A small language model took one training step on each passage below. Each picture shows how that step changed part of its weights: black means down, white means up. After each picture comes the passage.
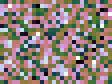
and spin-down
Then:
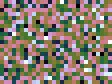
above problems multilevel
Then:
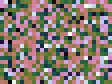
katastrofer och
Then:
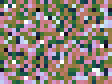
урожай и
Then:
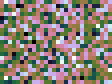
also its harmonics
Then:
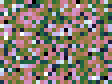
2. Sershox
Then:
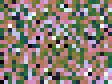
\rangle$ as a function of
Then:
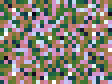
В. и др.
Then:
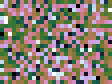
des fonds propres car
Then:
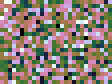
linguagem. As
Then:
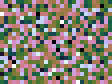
calculation was performed with the
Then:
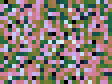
QHJ equation.
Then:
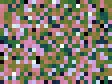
e Secretariado
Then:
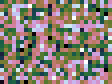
program carried out,
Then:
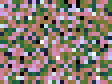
dynamics toward
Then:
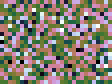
system stays in the SL
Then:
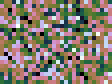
the entire domain
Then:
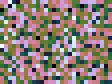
any Bluetooth
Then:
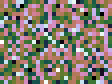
а также к
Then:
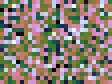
Those located near the
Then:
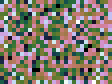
amplitude level.
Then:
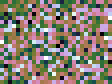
International*, Vol.
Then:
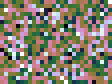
mechanical pulps
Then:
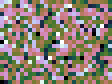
en onderwijs
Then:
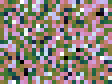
od Stalina.
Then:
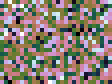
exits the Hubble
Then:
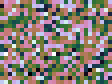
scales of a physically
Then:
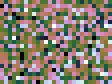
dengan inovasi,
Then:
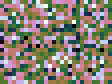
few times smaller
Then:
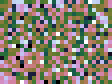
caused by external
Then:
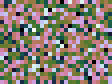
Emergent complex
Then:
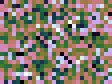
simulations to study the
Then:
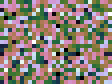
shows the outcomes of the
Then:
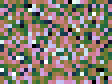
of higher education is a
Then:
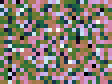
as opposed to
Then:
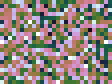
CSCNT's is
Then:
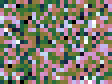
random. It is
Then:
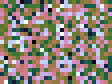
ga to‘g‘ri
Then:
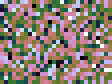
the strong SOC,
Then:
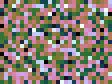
such analyses do not need
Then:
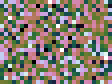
Tajikistan also
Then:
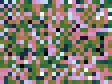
Borghese composition
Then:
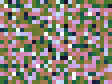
Central Asia.
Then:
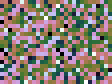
the practical MLS when
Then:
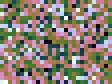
the case of a varying
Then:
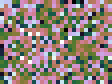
box coats of
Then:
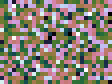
circles indicate the
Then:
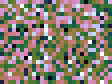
sophisticated deposition
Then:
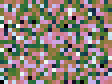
radiologically; with many
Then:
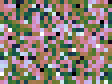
etpewi xaliq
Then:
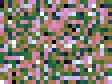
increasing distance. The
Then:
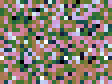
In addition to testing
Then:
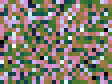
no other $\UP$
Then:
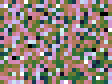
$E_t$ in the
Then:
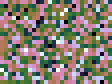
Ponencia presentada en
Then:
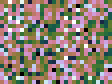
destinadas a
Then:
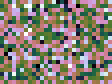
second stage, the
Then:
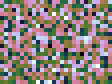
Chakana bank
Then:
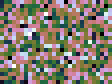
the number of parameters, the
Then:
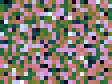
as prescribed by different
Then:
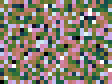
and the influence of their
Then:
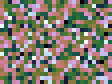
proposed charging system
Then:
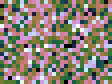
Retired status
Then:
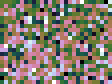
case of $\Delta=4$,
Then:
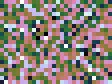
research findings; and networking
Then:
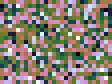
both liveness and
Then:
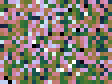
of this University met on
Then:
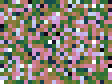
City Master Plan
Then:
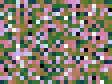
de Playas de
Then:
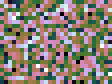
best-performing in
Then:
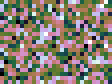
improve organizational performance;
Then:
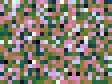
education still
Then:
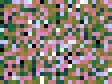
will correspond to the phase of the
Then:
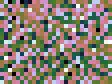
it is time saving and
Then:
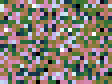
a comparação do tempo
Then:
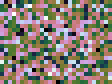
outbursts near
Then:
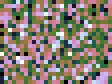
plotted versus the
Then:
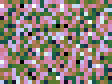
the best strategy and
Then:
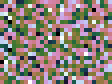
etishning asosiy
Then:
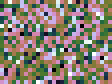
- Focus was on other
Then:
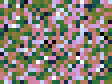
que demonstra um dos
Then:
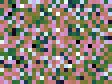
isolate the top
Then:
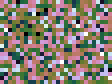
uit, waarop
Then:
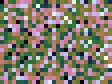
targets of directed
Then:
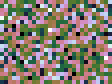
verify the significant differences
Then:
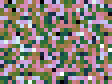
forged an alliance
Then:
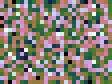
дохода за
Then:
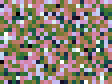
The term *shishi*
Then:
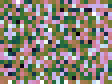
с природой.
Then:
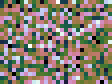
to take the temperature effects
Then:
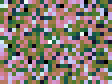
Science Foundation
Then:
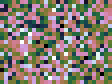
taught with conventional
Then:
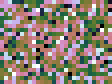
son necesarias
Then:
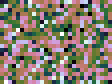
enfermidade que se
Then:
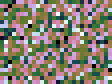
operating library is
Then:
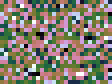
and heterogeneous study
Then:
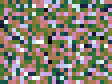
Indicated by the
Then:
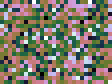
systems (word processors,
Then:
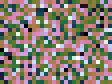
potentially more complicated
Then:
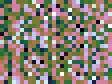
kind of treatment
